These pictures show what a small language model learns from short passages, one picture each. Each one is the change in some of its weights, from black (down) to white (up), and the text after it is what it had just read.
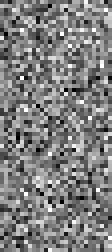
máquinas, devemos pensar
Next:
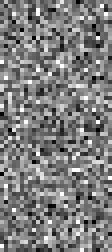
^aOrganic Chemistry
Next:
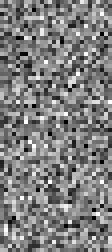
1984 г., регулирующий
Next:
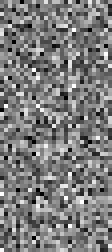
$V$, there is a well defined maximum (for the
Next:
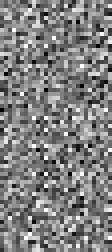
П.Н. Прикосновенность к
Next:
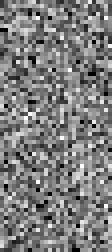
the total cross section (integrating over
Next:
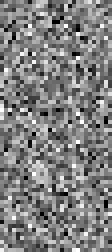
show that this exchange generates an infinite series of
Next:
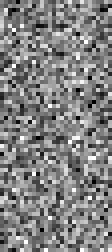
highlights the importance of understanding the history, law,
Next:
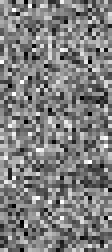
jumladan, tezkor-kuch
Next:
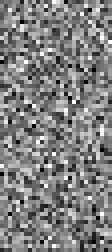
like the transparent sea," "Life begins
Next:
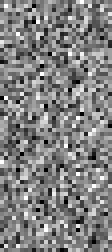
The rapid development of cities, population density and
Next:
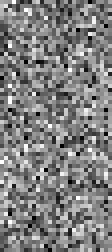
lengkap secara administratif,
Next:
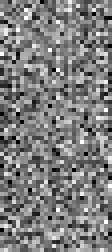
важливим є також не лише
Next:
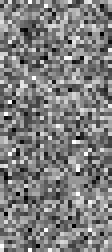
globular cluster system (GCS) will be given
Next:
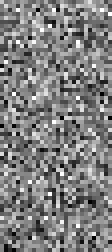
avaliadas, percebeu-se que a
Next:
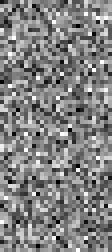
system. Panels (b)-(d) :
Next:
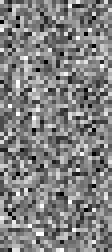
measurement, and it is what we discuss in this
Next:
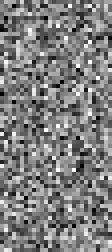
learner. Kimani (2011) in his study
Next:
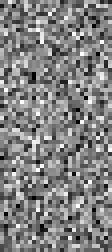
the temperature gradient denoted $\varphi$ which can be
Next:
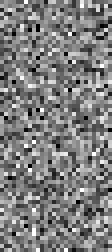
should be strongly checkmated through vacation of
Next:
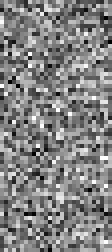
Difficultés éprouvées en
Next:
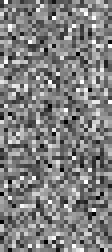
synthesis of findings ► Conclusions and recommendations
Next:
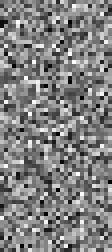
Business, Harvard University, U.S.)
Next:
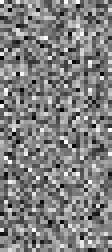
data related to a player’s productivity in tasks
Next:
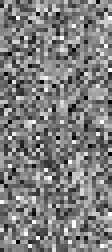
left sided mass 4mm*3mm) whose posterior
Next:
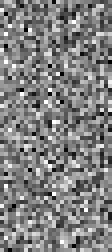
address} %% %% Information for the second author
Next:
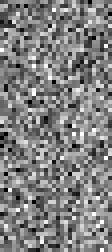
with the help of visual acuity and subjective
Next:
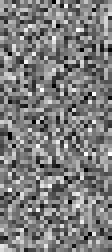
unequal distribution. (IPEA, 2014)
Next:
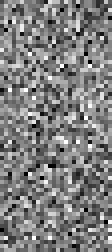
capability of the buffer. In the next
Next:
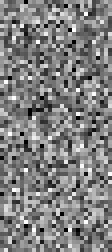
recognized and expected by both employers and
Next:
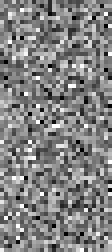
шинки в монастырских
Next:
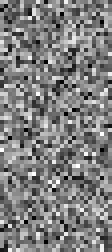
document fera référence à l'ensemble
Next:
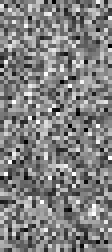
achieved by training the models for longer than typical and can lead
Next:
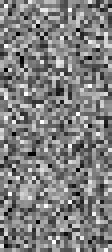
is the Einstein tensor).\\ For a
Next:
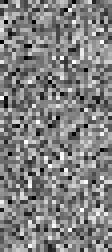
3: In the QKD network $G =
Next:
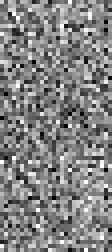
o'tkazuvchanligi 583,5
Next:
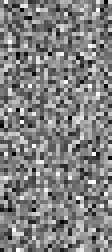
This may be attributed to the regular shape of
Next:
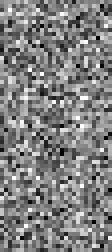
Yu, S. Eylon, E.
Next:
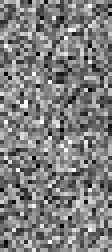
Buyuk ajdodlarimiz avlod
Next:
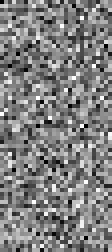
Ситора Акбаровна.
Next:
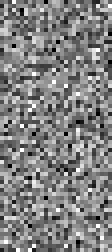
{\sl Department of Mathematics}\\[5pt]
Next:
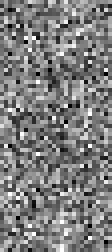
qancha sinonimlari ham
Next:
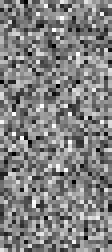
households in PV and battery capacity are
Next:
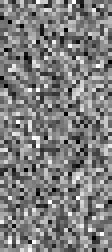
for the subtracted vacuum polarization function
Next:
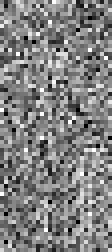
the distributions is always higher than in the SM. \noindent
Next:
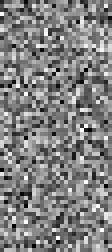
аналітиків, Банку Англії
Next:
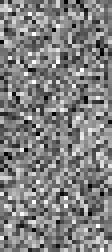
on the mentioned analogy with the 2d
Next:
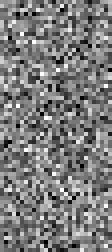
ini seringkali dibuat tanpa
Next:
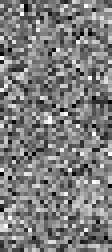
Inhaltlich geht es um die
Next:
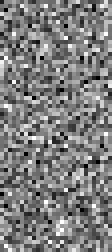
is divided into five main sections. Part one already
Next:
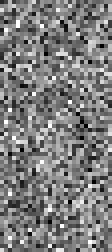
elevated. This is expected since the higher resolution simulation allows
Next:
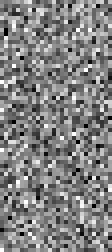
motion in conservative dynamical systems. Consider an
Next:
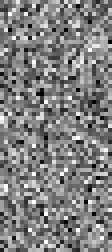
regarding the prohibition of adoption of children by US
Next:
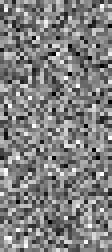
coding is an alternate design to exploit
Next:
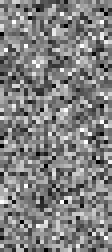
O'zbekiston o'z milliy saylov
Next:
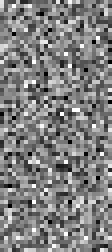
ICSP members who did not yet vote. M.
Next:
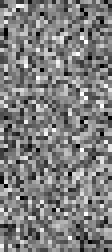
However, the magnitude is low enough, making the error
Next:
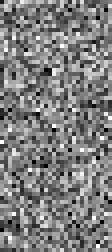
energetic ions as a function of ion
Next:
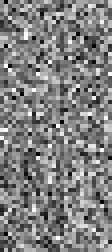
most of its time close to the microcanonical value
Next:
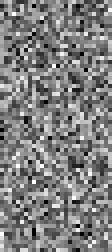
article, we use the operative language of operational dynamic
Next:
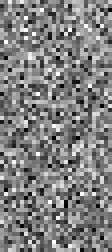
SCGF approach also has the capability of
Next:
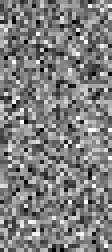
and calculates the volume. The study has some limitations.
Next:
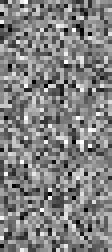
cases the cells become so ill-conditioned that it
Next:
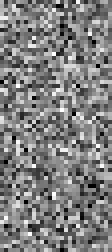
the blastocyst attach to the
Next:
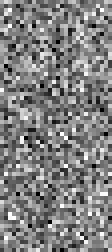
and seed yield per hectare (q)
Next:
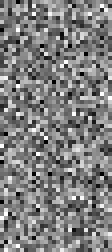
In *Polygonum viviparum
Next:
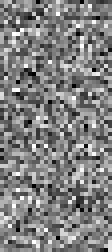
звертає увагу Н.
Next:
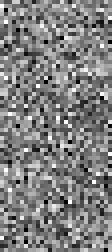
projeto, lembre-se de incluir
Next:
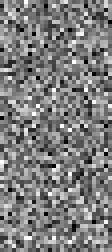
kompleks o'rganishni
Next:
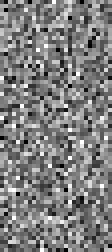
has a cyclic dualizing element d . Let Q
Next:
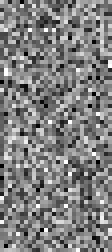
neighbours in $B_{s}$ as
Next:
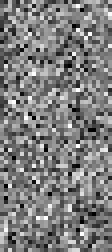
the slave system tracks the output of the master
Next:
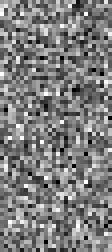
vez, os processos e avanços
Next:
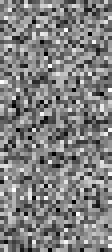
turmush tarzi, ruhiy
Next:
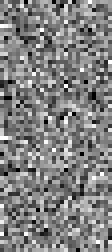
answers to climate change. Local afforestation
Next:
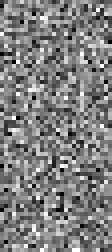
And in red, frequencies which are caused by more than two
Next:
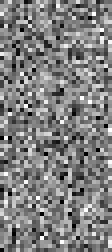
phase. Instead, we expect that, as in the
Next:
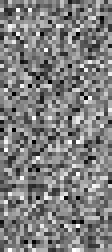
investigation of their relation to dark matter. If this is
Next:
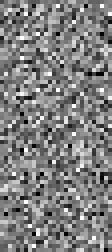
(002) orientation. Basic motivation for
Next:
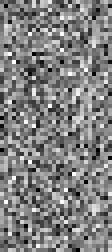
content generation and has opened doors to novel opportunities
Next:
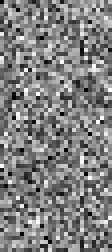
sombra da agressiva escala dos
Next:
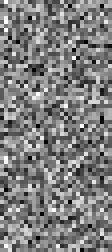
COORDINATES Table 6: Three
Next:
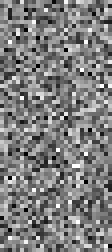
a specific amount of time T . Substitution of
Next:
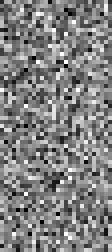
respuesta de la institución educativa. 2.
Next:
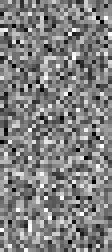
expressed here by $\lambda $ differs from that of
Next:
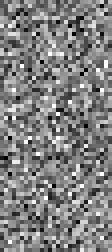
Authors cite sources so that their readers understand
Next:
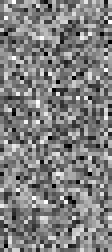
hujayrali yashil suv
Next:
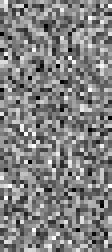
& applied science Учредители:
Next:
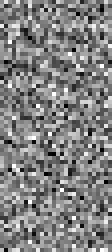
традиции взаимоотношений
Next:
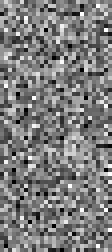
fikrlari to'g'ri,
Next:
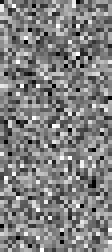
the zones of fine $\alpha$ laths
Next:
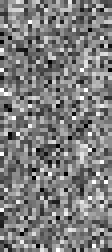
ortidan, Prezidentning 2020 yil
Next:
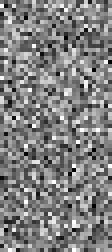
culture tries to attach itself to other
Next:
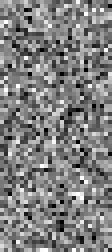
stride length, gait velocity, variability of
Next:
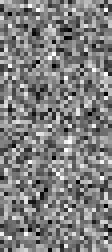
e o universo virtual, transformando a interação em
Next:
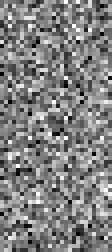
showed that hunger and malnutrition has combined
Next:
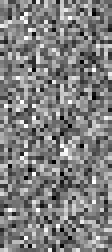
chỉ là vấn
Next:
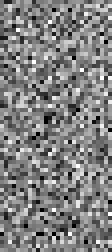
logistics service providers. *Logistics*,
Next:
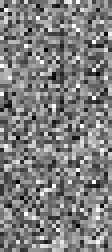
distal clavicle: a case of fixation
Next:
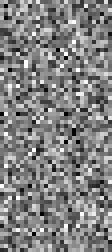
of the All-Union Breeding and
